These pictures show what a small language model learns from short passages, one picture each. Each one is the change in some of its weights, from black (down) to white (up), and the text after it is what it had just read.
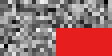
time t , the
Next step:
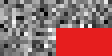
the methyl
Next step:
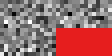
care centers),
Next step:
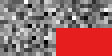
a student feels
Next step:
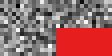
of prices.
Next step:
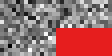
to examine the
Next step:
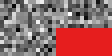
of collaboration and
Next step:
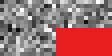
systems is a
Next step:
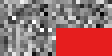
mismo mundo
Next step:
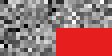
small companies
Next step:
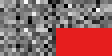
reliability and
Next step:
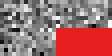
90 min Figure
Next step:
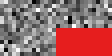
dalam objek
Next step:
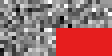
the new basis
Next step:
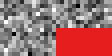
the members of
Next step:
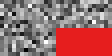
in the case of
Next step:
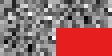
ids contained
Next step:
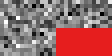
frente à
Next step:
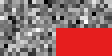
the phase
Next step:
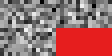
is always
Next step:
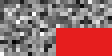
it clear that
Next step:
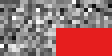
power. This
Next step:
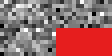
demonstrated the
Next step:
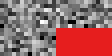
albor del
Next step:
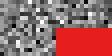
Neuron System
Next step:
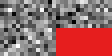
darajasi va
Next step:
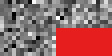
cells using the
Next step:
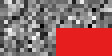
séries de
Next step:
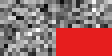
the app was
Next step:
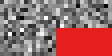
: un instrument
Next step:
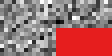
help their people to
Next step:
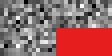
et al.,
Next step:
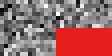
of the selected
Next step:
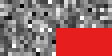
Uzbek language
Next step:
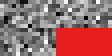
Rough Set
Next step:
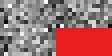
The ray
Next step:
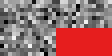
often do you
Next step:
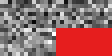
masalah yang
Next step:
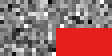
strategy effectively
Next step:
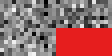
mana shu
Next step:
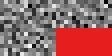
The exact same
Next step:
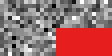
people, sharing
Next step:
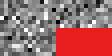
(the world's
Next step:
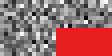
information technology, higher
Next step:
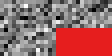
be implemented in
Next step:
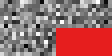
the LEC and
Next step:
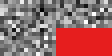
the publishers
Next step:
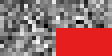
The low frequency
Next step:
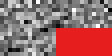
donors on
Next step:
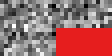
of resources, to
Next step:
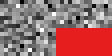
Not at all
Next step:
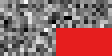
comprender el
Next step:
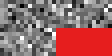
simulations is
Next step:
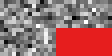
pattern refers to
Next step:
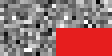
public service media :
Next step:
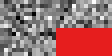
the cost of
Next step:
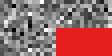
the hands of
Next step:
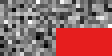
feed stock
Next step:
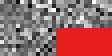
expression levels and
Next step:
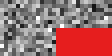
other services.
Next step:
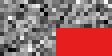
actividades que
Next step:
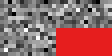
vezes entre
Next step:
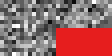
only with Le
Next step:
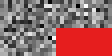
birds were
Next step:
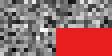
associated with each
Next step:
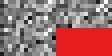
broad reach
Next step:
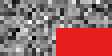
research. In
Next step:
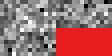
achieve a similar
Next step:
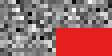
harmonic is
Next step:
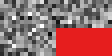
But, the
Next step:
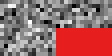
the content as
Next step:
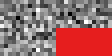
in cost reduction
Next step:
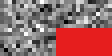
De modo que
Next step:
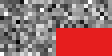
Table 10, the
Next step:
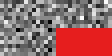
social relations and
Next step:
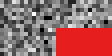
with products imported
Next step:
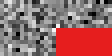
elementos están
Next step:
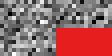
with Major
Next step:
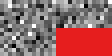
that individuals who
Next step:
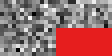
countries around
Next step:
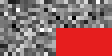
el periodo
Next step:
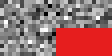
Li S,
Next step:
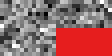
один из
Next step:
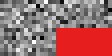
companies are
